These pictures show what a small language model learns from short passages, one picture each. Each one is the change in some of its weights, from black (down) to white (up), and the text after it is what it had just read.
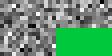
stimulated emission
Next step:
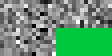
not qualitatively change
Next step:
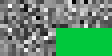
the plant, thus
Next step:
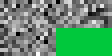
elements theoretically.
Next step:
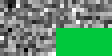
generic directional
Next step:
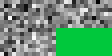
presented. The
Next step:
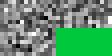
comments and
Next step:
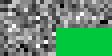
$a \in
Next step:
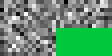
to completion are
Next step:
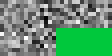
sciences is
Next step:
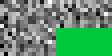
Theory of Quantum
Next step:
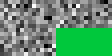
temperature readings.
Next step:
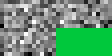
use visualization in
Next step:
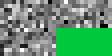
Higgs momentum and large
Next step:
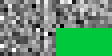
J Clin
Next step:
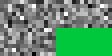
(with the
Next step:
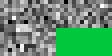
respect to the signal
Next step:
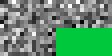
eigenvectors of
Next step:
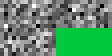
plasmid to
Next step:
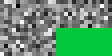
since the class of
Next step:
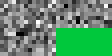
with similar - but
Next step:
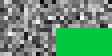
In summary, two
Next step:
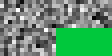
learning and backup
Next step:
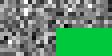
all special subgroups
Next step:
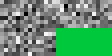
day), the local
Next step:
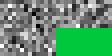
shapes, and
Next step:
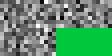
(or, which
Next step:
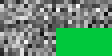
different phases: a
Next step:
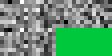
algorithm complexity refers to
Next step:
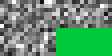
of the four
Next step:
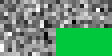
is a source for
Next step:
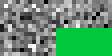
shorten development cycles
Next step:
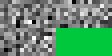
the soliton
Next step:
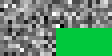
energy of the graph
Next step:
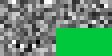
of you or
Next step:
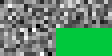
similarity theorem, corresponds
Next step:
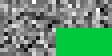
opportunities for
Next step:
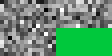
CE into the final
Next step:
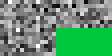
when $ r
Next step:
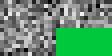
a different basic
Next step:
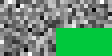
there is no any
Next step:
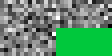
compared with the
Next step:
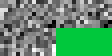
works and their limitations
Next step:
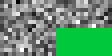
useful information not only
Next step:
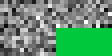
almost every graph has
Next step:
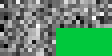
$u$ is
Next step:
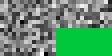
PDS is described
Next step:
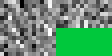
higher range of
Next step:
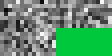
and $\langle
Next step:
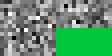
+ c \quad
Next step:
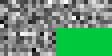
Composition of
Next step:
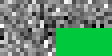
has connections to
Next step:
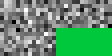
Second, the scalar
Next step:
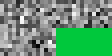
typically found in transport
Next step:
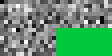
standard linear regression setting
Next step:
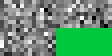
dynamics for the negative
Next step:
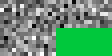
Quantum Gravity:
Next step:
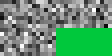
response in mice
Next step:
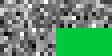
notably decreased
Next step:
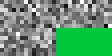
project was to ensure
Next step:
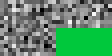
matrices with respect to
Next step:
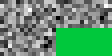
in time interval
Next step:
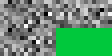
maps to extract the
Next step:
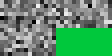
a Néel
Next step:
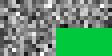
the form of edges
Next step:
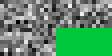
by a separable
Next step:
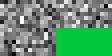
prohibited in
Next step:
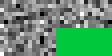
this defines on
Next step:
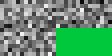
the dominance of
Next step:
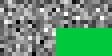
found a positive correlation
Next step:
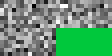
a point source
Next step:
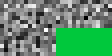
with observational and
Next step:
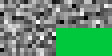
with support on a
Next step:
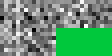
gamma band
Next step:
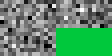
action with respect to
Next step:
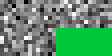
violations in some
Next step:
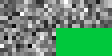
we did with our
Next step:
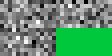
advantages such as
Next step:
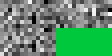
mappings due
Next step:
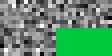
start to profit
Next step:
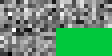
Unlike the described
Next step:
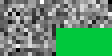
Via a
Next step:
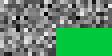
the mechanisms by which
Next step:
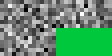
finally, we can
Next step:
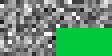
in the ring of
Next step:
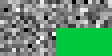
compatibility degree with
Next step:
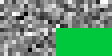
of evidence)
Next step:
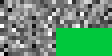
standard deviation of the
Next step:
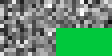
all of the other
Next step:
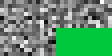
and analyzing
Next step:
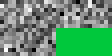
in five broad
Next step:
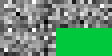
the normalization condition
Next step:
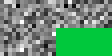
since it is not
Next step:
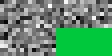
$L$ on
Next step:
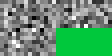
lists these
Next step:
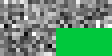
The quadrupolar
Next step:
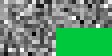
endpoint pairs were
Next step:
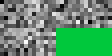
$\epsilon$ is
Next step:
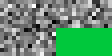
substantially with data
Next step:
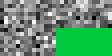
\& keywords}{
